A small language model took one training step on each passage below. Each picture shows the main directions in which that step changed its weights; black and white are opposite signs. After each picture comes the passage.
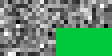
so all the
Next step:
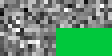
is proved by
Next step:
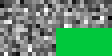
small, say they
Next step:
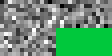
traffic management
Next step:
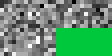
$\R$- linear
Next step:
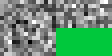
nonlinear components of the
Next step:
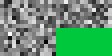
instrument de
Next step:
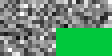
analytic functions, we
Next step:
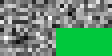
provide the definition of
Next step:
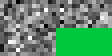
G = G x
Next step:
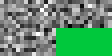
solutions) are known
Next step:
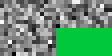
we denote its class
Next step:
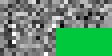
decision tree of
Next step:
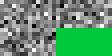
paper} Let us
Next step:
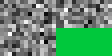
representation. Let
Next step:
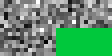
в Україні
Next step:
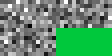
Sciences, Professor
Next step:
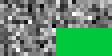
Moreover, the angle
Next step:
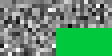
it may seem
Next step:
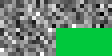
$G$ be
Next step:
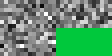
after \beq
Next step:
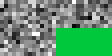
for the spectral
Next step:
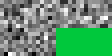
do so,
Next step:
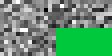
dados dos trabalhos
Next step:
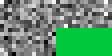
день является
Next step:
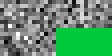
realization, we
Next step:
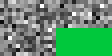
if the initial condition
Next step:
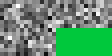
to sampling
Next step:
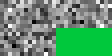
ordering. For
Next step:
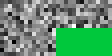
tizimlari kabi
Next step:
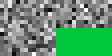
exists a sufficiently small
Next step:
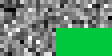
Se usó la
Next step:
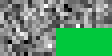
va vizual
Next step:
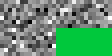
\left( I
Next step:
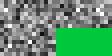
beschliesst das
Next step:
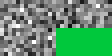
LA |
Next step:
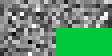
computation is made and
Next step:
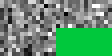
is submodule of
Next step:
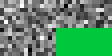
recovering a
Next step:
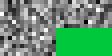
P. den —
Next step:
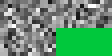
input model.
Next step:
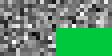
досліді з
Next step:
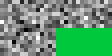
indicators in
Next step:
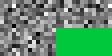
basis. Since the
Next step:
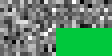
each knot
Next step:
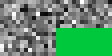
eisen voor
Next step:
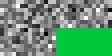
we give sufficient conditions
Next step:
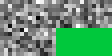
raqamli ta’lim
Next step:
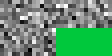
by conjugation on
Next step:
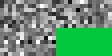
FDM und
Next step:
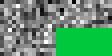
por John
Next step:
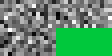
lado, el
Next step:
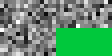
is free as left
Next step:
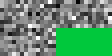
and $\alpha
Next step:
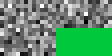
a non-zero
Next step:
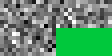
periodic orbit of system
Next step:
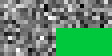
although they did
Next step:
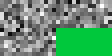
va eksport
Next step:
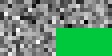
// Concept.
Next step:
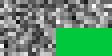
the results}
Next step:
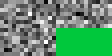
orthogonal exponential functions
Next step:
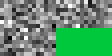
the technical part
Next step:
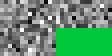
corresponding eigenfunctions allow
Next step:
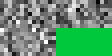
reference geometry.
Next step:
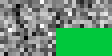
return to
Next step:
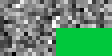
similar to those with
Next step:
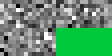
where $\delta$
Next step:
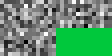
tahlili va
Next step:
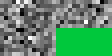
N. Pedagogik
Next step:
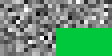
\times q},
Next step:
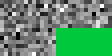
number $T$
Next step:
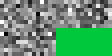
onde todos os
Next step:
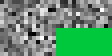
ming t,
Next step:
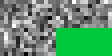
Brownian motion
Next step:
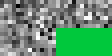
to the complement of
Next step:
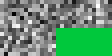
dB a la
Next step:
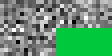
function appearing in
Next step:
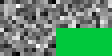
como produção de
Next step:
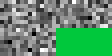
on the objective
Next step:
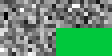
proposées. »
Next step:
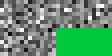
is the low
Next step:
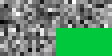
past on the
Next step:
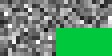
errors are lower,
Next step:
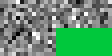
The strategy that uses
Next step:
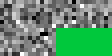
be highly
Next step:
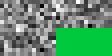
which we denote
